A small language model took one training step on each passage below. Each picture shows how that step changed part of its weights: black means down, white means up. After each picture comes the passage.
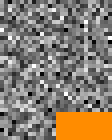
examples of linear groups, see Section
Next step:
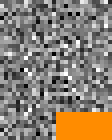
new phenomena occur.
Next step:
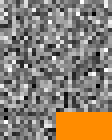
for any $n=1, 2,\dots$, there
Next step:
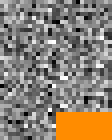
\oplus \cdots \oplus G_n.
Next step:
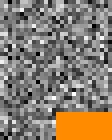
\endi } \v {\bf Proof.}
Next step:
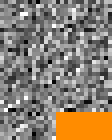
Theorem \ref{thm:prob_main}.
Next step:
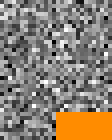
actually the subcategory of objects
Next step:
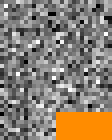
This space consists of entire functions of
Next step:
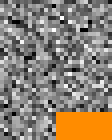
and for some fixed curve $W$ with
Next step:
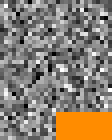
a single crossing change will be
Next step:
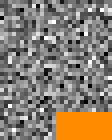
that all elements of $\BB$ have the same
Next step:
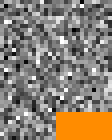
a significant gap between
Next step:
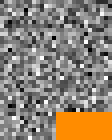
ordered games in $d$-dimensional space
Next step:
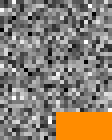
valuative Mostowski conditions at every
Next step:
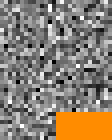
relative interior of $\delta_i$.
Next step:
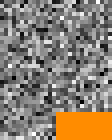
power in $\Ga$. An element
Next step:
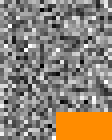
one world in which VM is tall to
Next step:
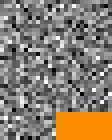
determines the lowest order terms in
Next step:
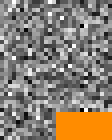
product of projective spaces are swept out by
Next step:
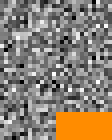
respect to $t$ \begin{align*}
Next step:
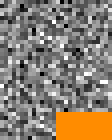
analysis of this polynomial then shows that this
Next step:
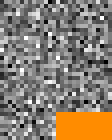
the sake of clarity (see Figure
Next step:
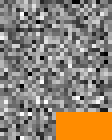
The semigroup of the analytic
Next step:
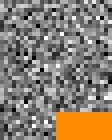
holds for every $\tau^*J$. Thus $$
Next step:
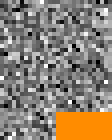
|} \hline Diagram &
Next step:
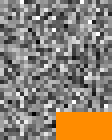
the Weil-Petersson metric. Let
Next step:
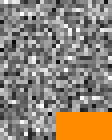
This would allow to eliminate
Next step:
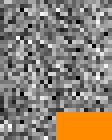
But apparently, this does not
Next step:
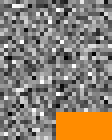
{\small{\it $^a$College
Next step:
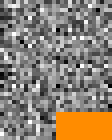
been very helpful in the
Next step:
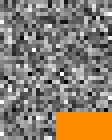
(34) we obtain the product of
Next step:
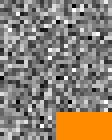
related to the q-calculus.
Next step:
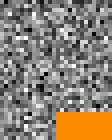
may assume $\phi$ is continuous and strictly
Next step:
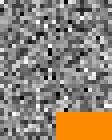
Section 6. \section{Small rainbow
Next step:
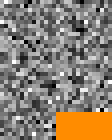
denotes the linear forest consisting of
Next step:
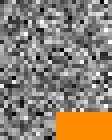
constant $M$. The theory $T_w$ of
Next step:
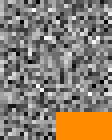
that this requirement is not essential.
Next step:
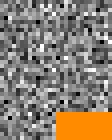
It can be easily shown that
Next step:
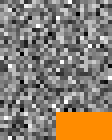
rings and regular sequences, {\em
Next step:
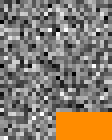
separates the irreducible components".
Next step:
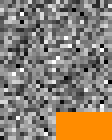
Theorem \ref{case2} \\ \hline
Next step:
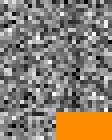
\delta$. We thus have positive separation on
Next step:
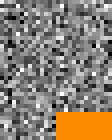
suffit de voir que les
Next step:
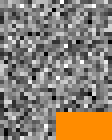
overlook many, potentially
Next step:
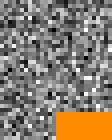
$P_i$, but on each path
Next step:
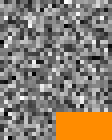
measure in $\mathbb{R}^n$. If
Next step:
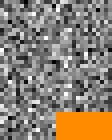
bijections, upper vertical and left
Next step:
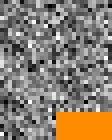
parallel solver for the solution of
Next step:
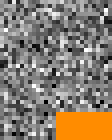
the estimation of $\vec{\phi}$ further,
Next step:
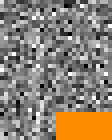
by joining adjacent vertices of
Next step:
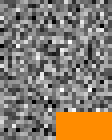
[8], Erdös and
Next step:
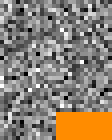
\N$ such that \begin{equation}
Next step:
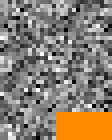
{\it cycle} of $G$ is a
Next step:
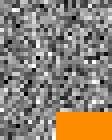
t\leq T+H.$ The first formula on
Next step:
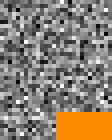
lg_A)$ des classes
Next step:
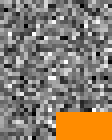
matrix associated with a BOS), we can prove that
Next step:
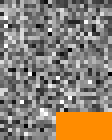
$r$. This statement, as formulated by
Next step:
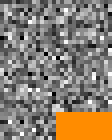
the statement of Theorem 1.1, it is
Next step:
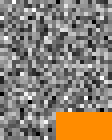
is to be proved. First, the existence
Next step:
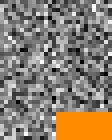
and time-varying disturbances when
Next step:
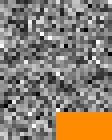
such that there exists a monomial $u\in
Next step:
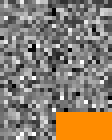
$G$ by the covering map $p$. We
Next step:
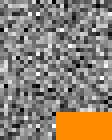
\subset K_1\cup K_2$ and
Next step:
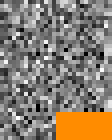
apply the prestabilized plant model for
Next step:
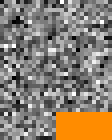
have very nontrivial consequences. In
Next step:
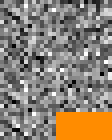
of $\Delta$ with $m$ non-zero
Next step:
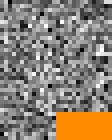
Barlet, D. {\it On
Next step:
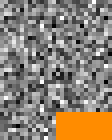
pair of different isomorphisms of $K$ into an
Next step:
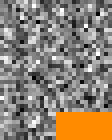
by a commutative semigroup of bounded positive linear
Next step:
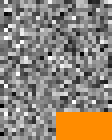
or axiom. Analogs of various
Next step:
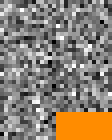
relevant to this paper, was first
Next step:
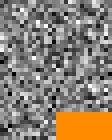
on (an expensive)
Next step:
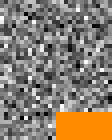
edge is given a weight from $\weight$. We
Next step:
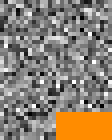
vertices of $G$, let $\bdry
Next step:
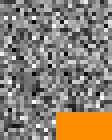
weighted sums of $n$th
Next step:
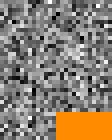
for which patients gave their consent and for
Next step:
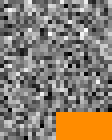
positions of the Hopf annuli,
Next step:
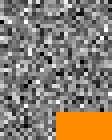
counterclockwise direction. Moreover,
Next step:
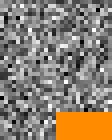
will use slightly easier
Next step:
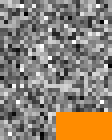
algorithm when applied to a separable
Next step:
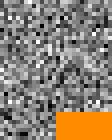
We will repeat this *ij*-path
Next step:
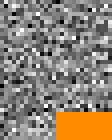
+\sqrt{t}D$ is
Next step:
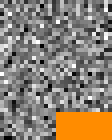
suitable M\"obius transformation we
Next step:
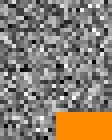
For this purpose, we introduce problem
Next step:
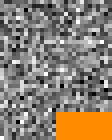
$\fM$ and a target manifold
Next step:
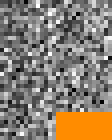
mean continued fraction. Indeed, we
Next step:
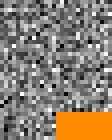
Foundation of China (No.
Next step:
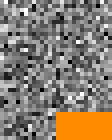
A \end{pmatrix} \] and \[ A
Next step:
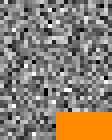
is not convex, then the billiard map
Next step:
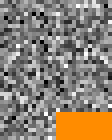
at length, in BZ (secs.
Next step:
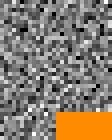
problem has the GUS-property. For
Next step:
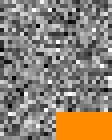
*If a vector y is received then we
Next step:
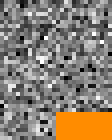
follows. Section~1 reviews the
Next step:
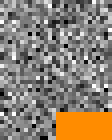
University, Kyoto
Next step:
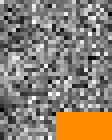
5pt \begin{proof} The function
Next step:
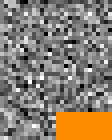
where the unknown is a map $x$
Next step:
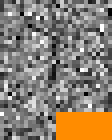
\ref{projdim}. \end{proof}
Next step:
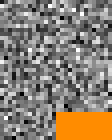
$L^2(\Omega_n)$ is compact we
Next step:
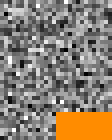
$x<n-2$ in the modular
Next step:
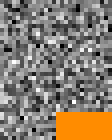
(up to isomorphism) from the data $(\mfS
